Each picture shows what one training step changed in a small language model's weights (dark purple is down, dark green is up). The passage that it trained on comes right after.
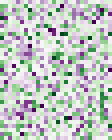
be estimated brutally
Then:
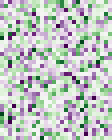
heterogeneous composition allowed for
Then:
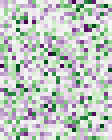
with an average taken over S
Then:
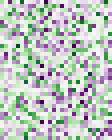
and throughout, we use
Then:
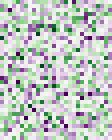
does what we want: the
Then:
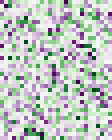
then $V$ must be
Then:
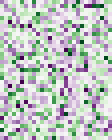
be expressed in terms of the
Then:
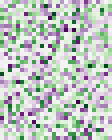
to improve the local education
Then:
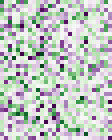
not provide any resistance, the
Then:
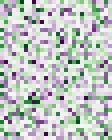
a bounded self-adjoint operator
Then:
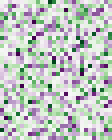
obstructions to the existence
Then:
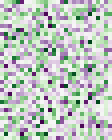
with the goal of developing a
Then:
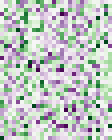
reactions as well as
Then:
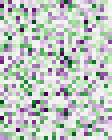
between the reference signals and the
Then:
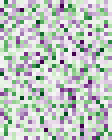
World Medical Association
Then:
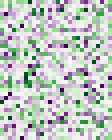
part of the work life balance
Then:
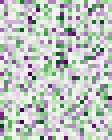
removed at selected intervals. The
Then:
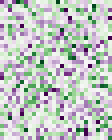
spatial dimensions, or “target
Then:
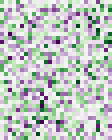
entire text. A total of
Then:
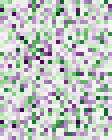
shedding for two
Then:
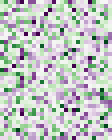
infrastructural facilities in
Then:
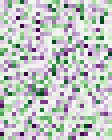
The difference column contains 2 potential
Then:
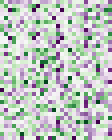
development stage of most of the
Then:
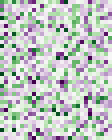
the sum of the expressions in
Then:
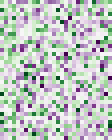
Blood Cell
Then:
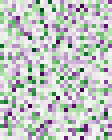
lag models were applied to
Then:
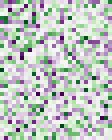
calculus. However, the
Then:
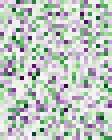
project updated with all current
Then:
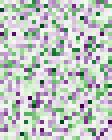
to the significant pressure and
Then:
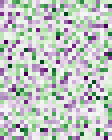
statistical regression, results in high
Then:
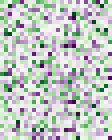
of people. To address
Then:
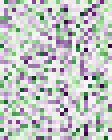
parties use the same
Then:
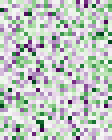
order to closely reproduce measurement
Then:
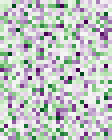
outcome of platelet rich
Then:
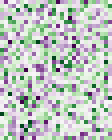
2-descent on
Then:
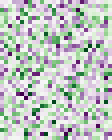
case (Section 3) is
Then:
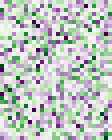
group discussions during online teaching
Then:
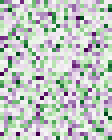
resistance to radiation in carbonated
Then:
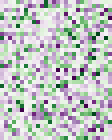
names but no one would
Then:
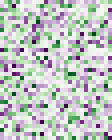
in case 2 such a set
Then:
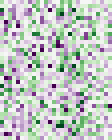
cow dung and
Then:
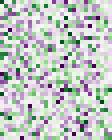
graphite mould.
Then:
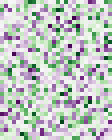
findings (with respective distribution and
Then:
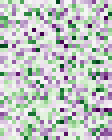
and general elementary operators which are
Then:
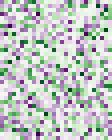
whose distribution can be modeled
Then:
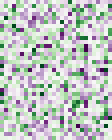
transfer analysis in the subsequent thermal
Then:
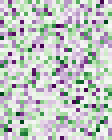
as hubs for
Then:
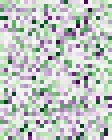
of the temperature is higher at
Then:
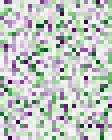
structure/feature been
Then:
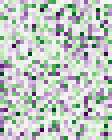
the cloud of particles
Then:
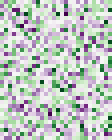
to the simulation's extreme
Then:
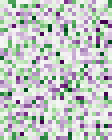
estimation of subsequent risks
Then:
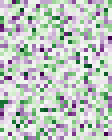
associated with Hilbert scheme and
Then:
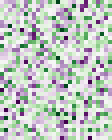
convolution estimators for the response
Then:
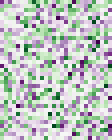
heads and 64 head
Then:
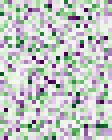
the previous lemmas. %
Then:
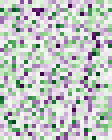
decrease in the corrosion
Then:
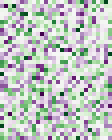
and solutions. It will be
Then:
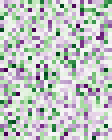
has six floors in
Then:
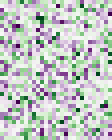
and the adjunction number is
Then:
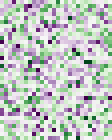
a number of well-known
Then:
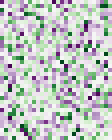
datasets (e.g.,
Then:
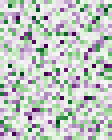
\emph{square}; a
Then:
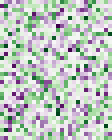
formal features that allow for
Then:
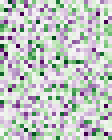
same class $\sigma$ iff
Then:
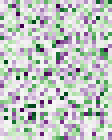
SMS delivers many essential
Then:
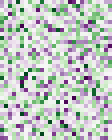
next generations too. We
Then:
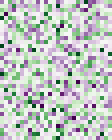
Wavelet coefficients at different
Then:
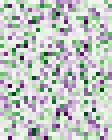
were also reported in the line
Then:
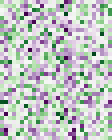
issues could result in staff
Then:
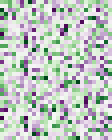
the length and the aggregate
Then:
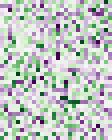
Nevertheless, the study of
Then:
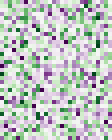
technique was implemented as a
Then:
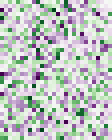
Then their Hamming weights
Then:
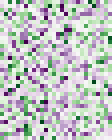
This does not result in any
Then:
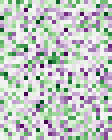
project experts from the fields of
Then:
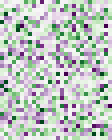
structure whose initial cluster consists of
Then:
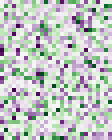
Project dissemination
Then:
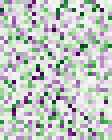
(complexified) \ka
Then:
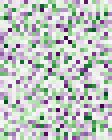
tons of farmed
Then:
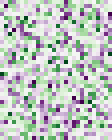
Soit $V$
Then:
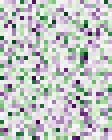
conservation into urban development
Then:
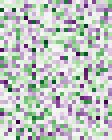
the particle has zero or
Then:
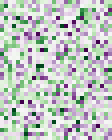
case studies The first case study
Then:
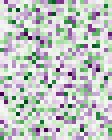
Q-Sort) This
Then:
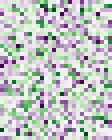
and LLMs are
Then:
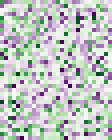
modules forming a family of
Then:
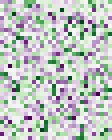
meta-analysis of two
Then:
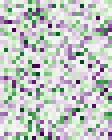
and Demonstrates
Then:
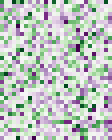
that we will have to
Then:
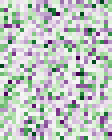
B wishes to
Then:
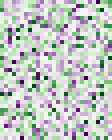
stimulate pressure to undertake
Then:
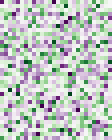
in the head-shaped
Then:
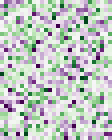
We will apply for ethics
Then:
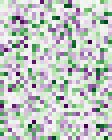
an applied voltage $\pm
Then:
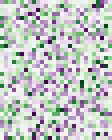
this collection T satisfies three conditions
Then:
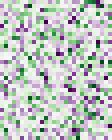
no conflict of interest.
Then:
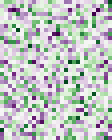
a bounded set; given these
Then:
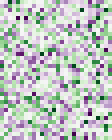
the \emph{zero
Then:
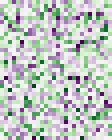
segment (arrow). Then,
